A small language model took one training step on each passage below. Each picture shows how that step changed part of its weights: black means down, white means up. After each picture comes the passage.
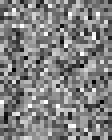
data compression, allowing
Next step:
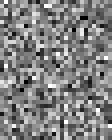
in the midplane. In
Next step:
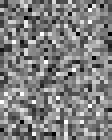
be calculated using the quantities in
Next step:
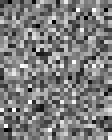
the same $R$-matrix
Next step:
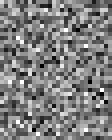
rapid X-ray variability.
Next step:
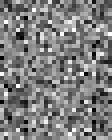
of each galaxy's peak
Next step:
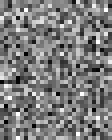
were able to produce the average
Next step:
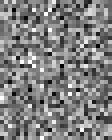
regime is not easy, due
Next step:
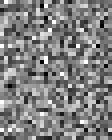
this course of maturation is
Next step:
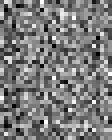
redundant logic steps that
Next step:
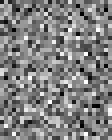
also admissible in Coulomb
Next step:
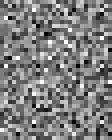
the steepness of the
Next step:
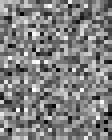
the following nonvanishing components
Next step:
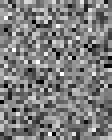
$\Omega$ the volume of
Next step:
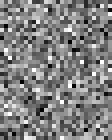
(for instance at $\tau
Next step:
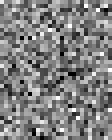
E}$ has the normal form
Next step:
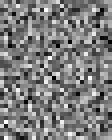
conserving quantity for the perfect
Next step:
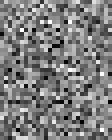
effectively correlated sample sets, can
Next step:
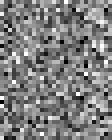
\circ d_K
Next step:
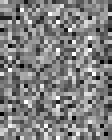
form free of fermion doubling
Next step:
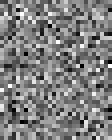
and 4 payload
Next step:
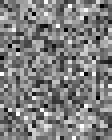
of the systematic uncertainties by means
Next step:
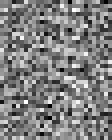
{\bibinfo {title}
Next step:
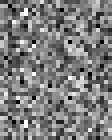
algorithm called DDS that
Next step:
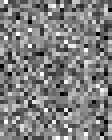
to $77$ systems.
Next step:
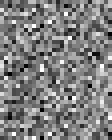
primary collision stage cannot be treated
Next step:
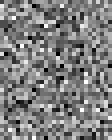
WORK The mental
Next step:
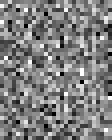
in quality between SA and
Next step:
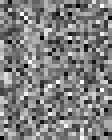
for a particular study question,
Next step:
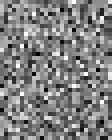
with the XSM response matrix
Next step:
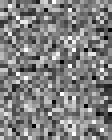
complete and quintessential
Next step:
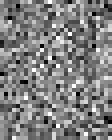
significant loss (within
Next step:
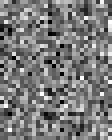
execution an instruction on 1
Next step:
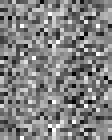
Dayal, B.
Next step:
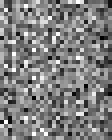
ensembles employed in this
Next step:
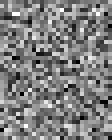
the model might synthesize
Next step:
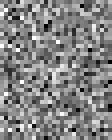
malformed links are
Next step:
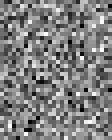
the lead gluon PDF at
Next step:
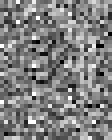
parts of the residual interaction are
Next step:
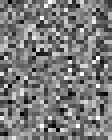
the Wigner functions of individual spectral
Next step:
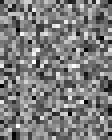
of the controller and
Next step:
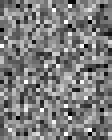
of the presence of star formation
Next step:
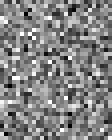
into this double integral is
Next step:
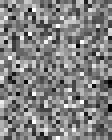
and the consistency of the measure
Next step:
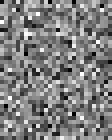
emerge with larger velocities which
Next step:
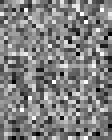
dynamic threshold, implying that
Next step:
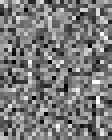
Rashba conductor
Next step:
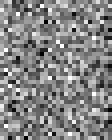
and $\sigma_{\rm
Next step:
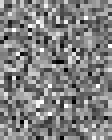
12]. It has been shown
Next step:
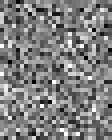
but the field of application of
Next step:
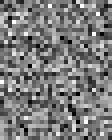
could be associated with the decrease
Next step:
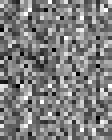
in analyzing security policies
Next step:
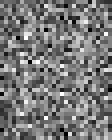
usual propensity score analysis,
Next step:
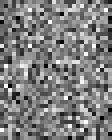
derived under the assumptions of linear
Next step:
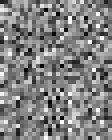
do not like it.
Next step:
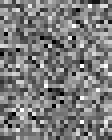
Appending:} The custom
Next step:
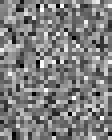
them using the contract's
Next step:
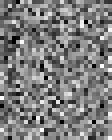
utilize audio spectrogram as
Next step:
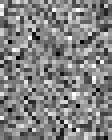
Conclusion We developed a prior
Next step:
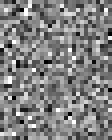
identify systemic tendencies.
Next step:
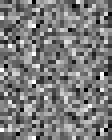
construction of mappings from
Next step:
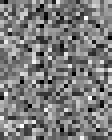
KPIC instrument. The
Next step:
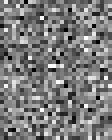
component error probabilities, by the
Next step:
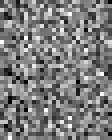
that parameterize the orientation of
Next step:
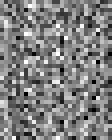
with empirical data, in particular
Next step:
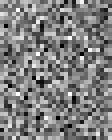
the experimental deflection profiles,
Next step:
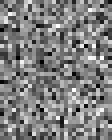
of the random walk in
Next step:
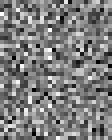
behavior was observed for the
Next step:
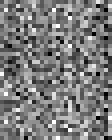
contributing to the
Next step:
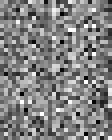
tensor potential coupled to an
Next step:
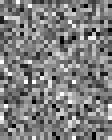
between different host machines
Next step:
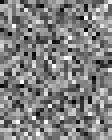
T_c$, but they
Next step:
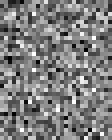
expense associated with Grid
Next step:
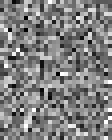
for finite system sizes, a
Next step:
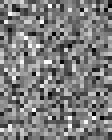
a total of 400 independent
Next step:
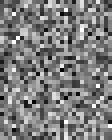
in many cases below the flux
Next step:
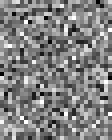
ROD}. \quad
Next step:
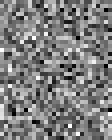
results and the VLT ones
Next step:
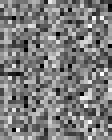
density, temperature, bulk viscosity
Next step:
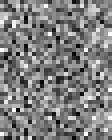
CYBE, we
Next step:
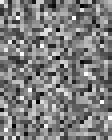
features, including historical
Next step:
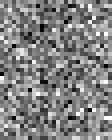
) \Rightarrow (\bar
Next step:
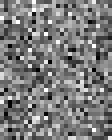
normal modes illustrated are three examples
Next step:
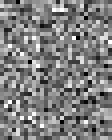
(\ref{action}) is
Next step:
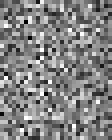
becomes significantly more complicated with many
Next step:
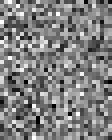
and water was detected in the
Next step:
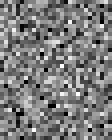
condition. This strongly suggests that
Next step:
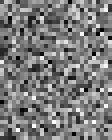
index \\ (Consider fault propagation
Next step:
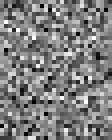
the current-voltage configuration
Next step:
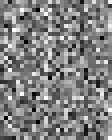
Multiple Access}
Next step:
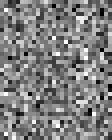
been traditional to take the parameters
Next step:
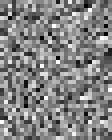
phases, such as the
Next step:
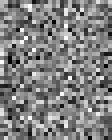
5 and conclude in Section
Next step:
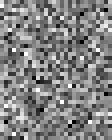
the $\mu \rightarrow e
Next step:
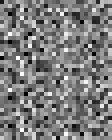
Ziyad M.
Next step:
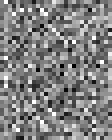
explicit example} To illustrate the
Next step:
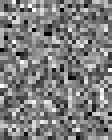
electron-electron scattering length is
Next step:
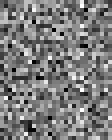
the landscape will be
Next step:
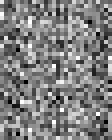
recently shown also to successfully reproduce
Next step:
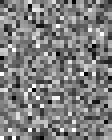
of the $S$
